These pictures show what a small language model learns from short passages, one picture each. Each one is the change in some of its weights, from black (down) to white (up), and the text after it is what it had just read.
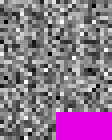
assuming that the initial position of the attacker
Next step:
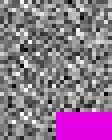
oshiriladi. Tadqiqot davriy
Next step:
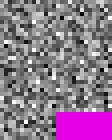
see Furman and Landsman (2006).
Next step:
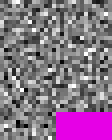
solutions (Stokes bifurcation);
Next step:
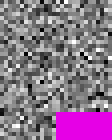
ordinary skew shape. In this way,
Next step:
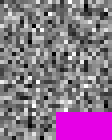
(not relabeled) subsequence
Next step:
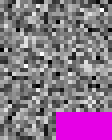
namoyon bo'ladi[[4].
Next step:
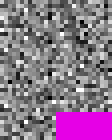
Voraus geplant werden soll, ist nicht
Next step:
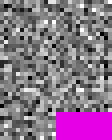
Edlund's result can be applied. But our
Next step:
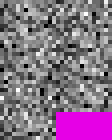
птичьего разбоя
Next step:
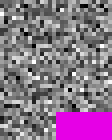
of Lemma 1. \begin{lemma} Let
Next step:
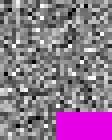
spiral and S0 fractions continue to
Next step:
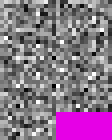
and M.~{Del Balso}
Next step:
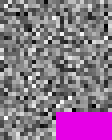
first that the order $\preccurlyeq$
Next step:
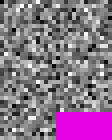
[2]. Rivojlanishning asosiy
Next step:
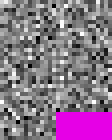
connected sum $$M^\prime = M \#
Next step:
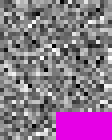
net with the first fundamental form I given by
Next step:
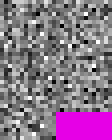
respect to the metric $g(0)$, and
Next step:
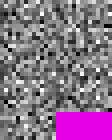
problemele de altădată
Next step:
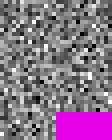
(1) minimizes the total fleet
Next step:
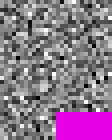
sequences in the database with a length of
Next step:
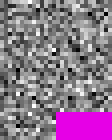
an initial state $S_i$, the transition is
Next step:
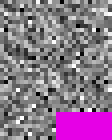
of density operators can be extended uniquely to a
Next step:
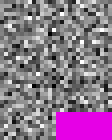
sequence, including MM, NPT, and
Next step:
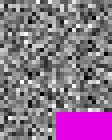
field Lagrangian changes only the velocity of the scalar particle
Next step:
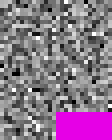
a self-contained description of the method, we
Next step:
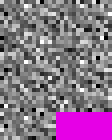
vaqtida kuzatiladi.
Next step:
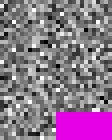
може знизити реальну
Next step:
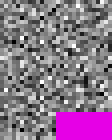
den aufgewendeten und pro Jahr
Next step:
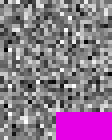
is fixed and via an exhaustive search on
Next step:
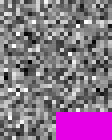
components \( u \) and \( p \), under
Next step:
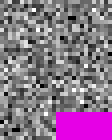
of nearest neighbors, we might be
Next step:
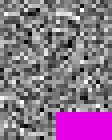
if for any $(n, L) \in
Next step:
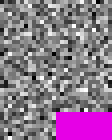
must be even to get an integral inner product with the
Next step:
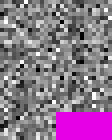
крупных объектов,
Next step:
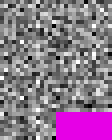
variativ yondashuvning nazariy
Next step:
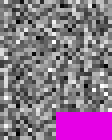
arrived. Hence to completely describe the state of
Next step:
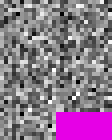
have attempted to recruit a limited
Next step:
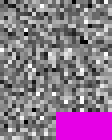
desde que la traje y he confirmado que
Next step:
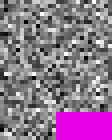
решения проблемы. Системы
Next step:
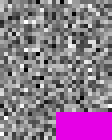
mirror Calabi--Yau
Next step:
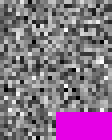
the parameter $j$. If $j$ is a
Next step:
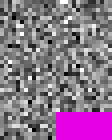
location of the sought-after density is at
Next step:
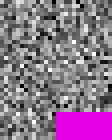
pseudo-homogeneous t-norms.
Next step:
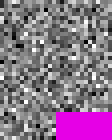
{\rm CKP} hierarchy;
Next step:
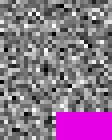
the simplest of ABC algorithms, the standard
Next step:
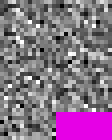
Expressed in terms of the normal modes
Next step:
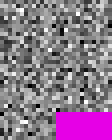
bilim egasi bo‘lish talab
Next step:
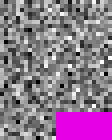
and the density are real, we arrive at
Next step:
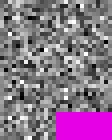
over an operad $\mathcal{P}$ is a
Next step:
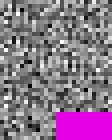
only between the small and middle range terms.
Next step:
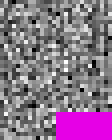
specify that $\hat{P}|\psi\rangle
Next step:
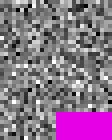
\hline\hline min $V_\infty
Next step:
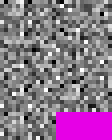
prueba está centralizada en el más
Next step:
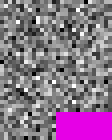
68$^{\circ}$C. We found that
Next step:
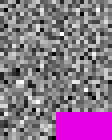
kabi munosabatlarga
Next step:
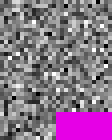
but the $\widetilde{\tau}'$ is a
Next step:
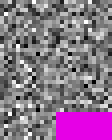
e instalado como un ancla en las
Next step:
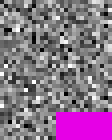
option, especially when the paper logs have a
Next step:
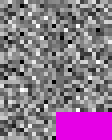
uning yangi xonadonga
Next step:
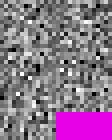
voir que pour $ \lambda_k $
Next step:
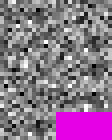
switching out an audited model for an
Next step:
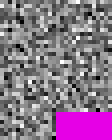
article is devoted to the use of
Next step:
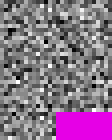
за даними окружкому,
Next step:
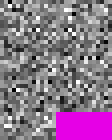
The soul and Human Nature in
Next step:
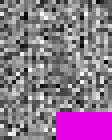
iltimosni qabul qilmaslik)
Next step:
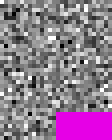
gauge the non-invertible symmetry and look
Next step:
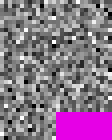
extrinsic defects reviewed above to the
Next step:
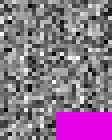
troca contínua de ideias e
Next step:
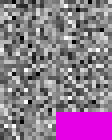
phase is very interesting and requires careful
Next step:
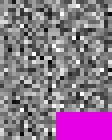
defines a parametrization by principal lines,
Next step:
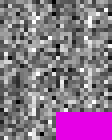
datasets; and EMBER-2018,
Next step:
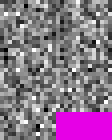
recent updates to the board at each
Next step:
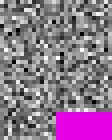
of cost and mixer Hamiltonians in the optimization
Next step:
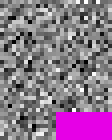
so Corollary \ref{TkLinIndep}
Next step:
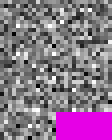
The first proposition extends the sparse approximation to
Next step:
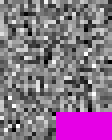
formula for $K_{\omega,2}$ is obtained
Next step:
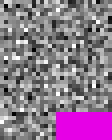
Abstracts of Technical Papers presented
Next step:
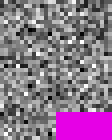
bond lengths and discretization steps. The
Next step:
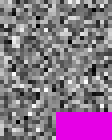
$L$. \State $\psi \gets
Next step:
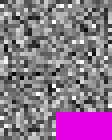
photons, the photons are confined,
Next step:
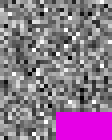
perturbation theory \cite{OSSB} or similar
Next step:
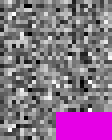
отримання ліцензій,
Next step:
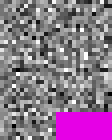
be denoted by $\SEnd(E, {
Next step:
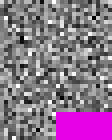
case the Kronecker factor is characteristic for the
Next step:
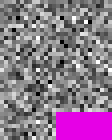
liver fibrosis, oxidative
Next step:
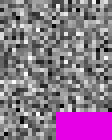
parameters of the solution are determined by the parameters of the
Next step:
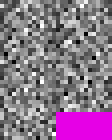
VI Всероссийского
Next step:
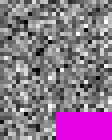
introducing large errors in the reconstructed
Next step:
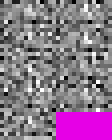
qərarlar qəbul etmək
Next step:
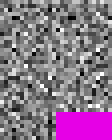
Next, we compute $\int_X tr
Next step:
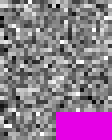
electrons and positrons are initialized with the uniform
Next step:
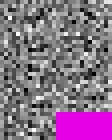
current state of international relations. He explained how
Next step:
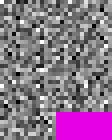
Christianization of Armenia in
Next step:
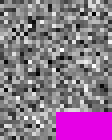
been introduced as a solution to perform elastic and
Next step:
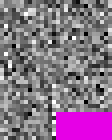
phase, [010]-oriented
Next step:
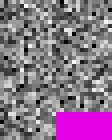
a *«kormányzat
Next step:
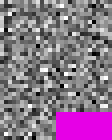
- $z_t$ is drift in
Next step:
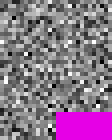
de Matem\'{a}ticas. Universidad
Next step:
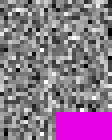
в области внешней
